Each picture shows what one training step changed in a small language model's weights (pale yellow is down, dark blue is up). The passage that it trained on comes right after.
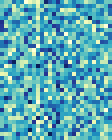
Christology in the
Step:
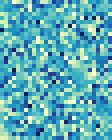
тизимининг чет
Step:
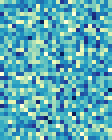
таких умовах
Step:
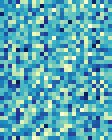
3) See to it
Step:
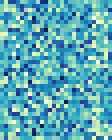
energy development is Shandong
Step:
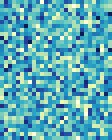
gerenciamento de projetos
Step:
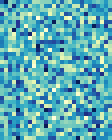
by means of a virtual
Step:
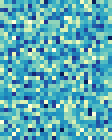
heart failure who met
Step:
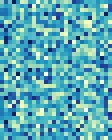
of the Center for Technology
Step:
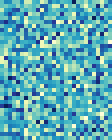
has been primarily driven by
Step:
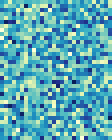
the system and server is
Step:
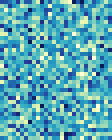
la asignatura Danza
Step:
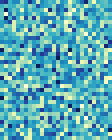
to be the significantly responsible mechanism
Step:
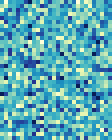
how people started to create
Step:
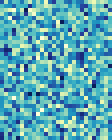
assessment of the narratological
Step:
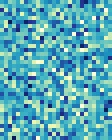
por algum momento da
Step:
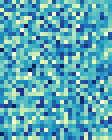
the Ministry of Energy
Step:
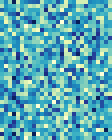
given a lesson using a
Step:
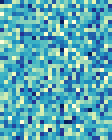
mortgage markets related
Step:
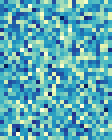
yo'li bilan xalqaro
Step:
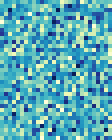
din Londra.
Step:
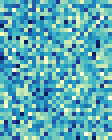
amount of common variance,
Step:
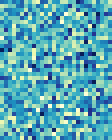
above architecture shows the various
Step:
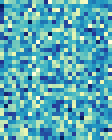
*Journal of Social Work*
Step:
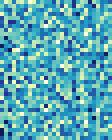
para os Estudos
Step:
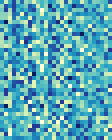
o'zlashtirish jarayonini
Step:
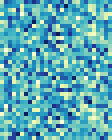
in Italy.
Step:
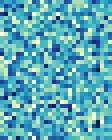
intelligence into banking processes is
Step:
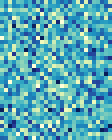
plumes from PMS
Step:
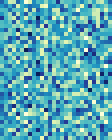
FAB-MS were recorded
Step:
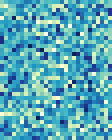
1 \text{ or
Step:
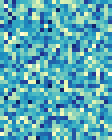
la creatividad,
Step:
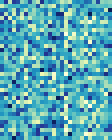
sets and call members of
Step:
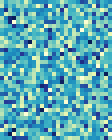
покрытие для
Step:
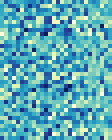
repeatedly questioned
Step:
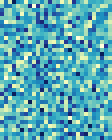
of this work, a
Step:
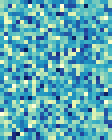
digital Relasyon sa
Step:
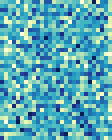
B. Martin,
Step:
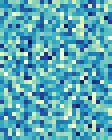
infección, una
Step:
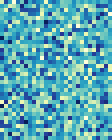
curriculum subject. and
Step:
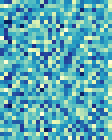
24 Supports collaboration with
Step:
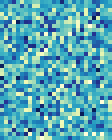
the respondents who consume
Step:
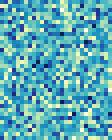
same time, in the
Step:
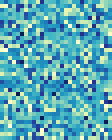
design was not expected to
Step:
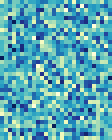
seblak 1 Kg
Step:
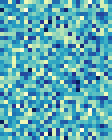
mg/ dl were
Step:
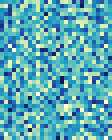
fluctuations in
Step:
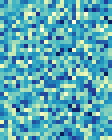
a donc pas encore
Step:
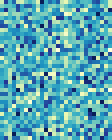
The elimination of a
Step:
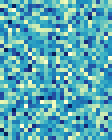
learning and offer adaptive
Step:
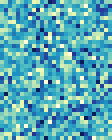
talablariga binoan
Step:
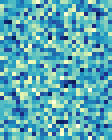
indicates that all impacts above the
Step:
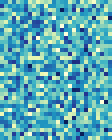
and early disciples did
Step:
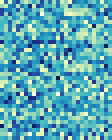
of SDS and superior to
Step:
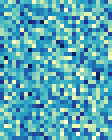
Corbusier y sus
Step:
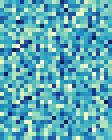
den jeweiligen
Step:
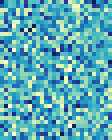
apparent effects of climate
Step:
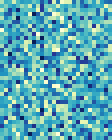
memory of Alfred
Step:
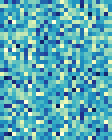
requirements of students, including those
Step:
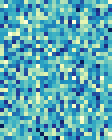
variety of situations for
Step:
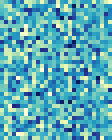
– digital nomads in the
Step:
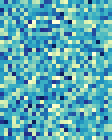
Surgical and Medical
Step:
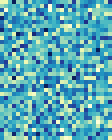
St. Stifanos
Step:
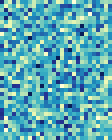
as the libraries of
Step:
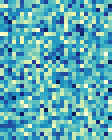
issue in for example the improvement
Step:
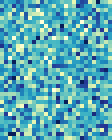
чи часткову)
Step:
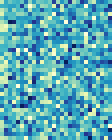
de Nederlandse
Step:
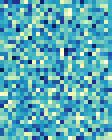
nature of design as a field
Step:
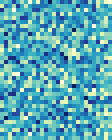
Gokhale on the
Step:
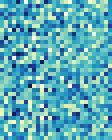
development to get attention of the
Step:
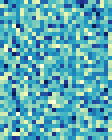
means that, rather than being
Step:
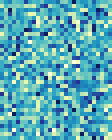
the standard supervised
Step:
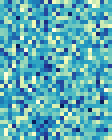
Davies, E.,
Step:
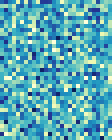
studies. The result of this
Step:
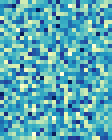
and Adapt the
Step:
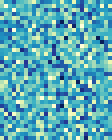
we need to know their
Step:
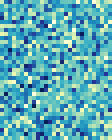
addition, pay adequate attention
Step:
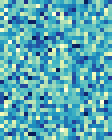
hablando, como ya
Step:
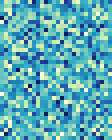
subsystem trade-offs
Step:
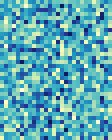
E, Deco G.
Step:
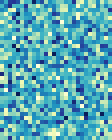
ulkan va nodir
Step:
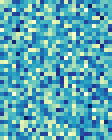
methods Bekhal is one
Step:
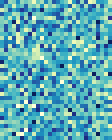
*Scientific progress*,
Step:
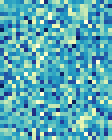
60 % taten. Die
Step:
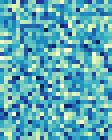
as a bioenergy
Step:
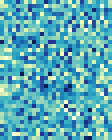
turn out to be strongly
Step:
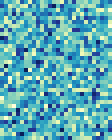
social structures through play. This
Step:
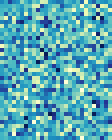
foe. As with
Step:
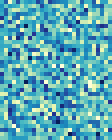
yuk ostida
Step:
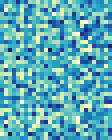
das necessidades de cada
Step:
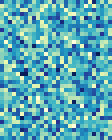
esa siqmaydi.
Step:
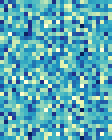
ish davomiyligi
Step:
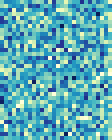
consensus by researchers)
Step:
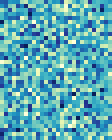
rate [m ²
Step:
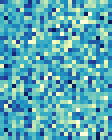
de Atos Partidários
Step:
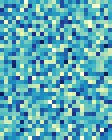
existence and uniqueness
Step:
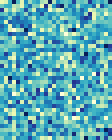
por si solos para lo
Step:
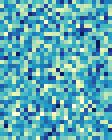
divide that reproduces
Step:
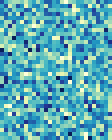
Кібальник Л.
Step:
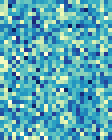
ishlash vaqtini
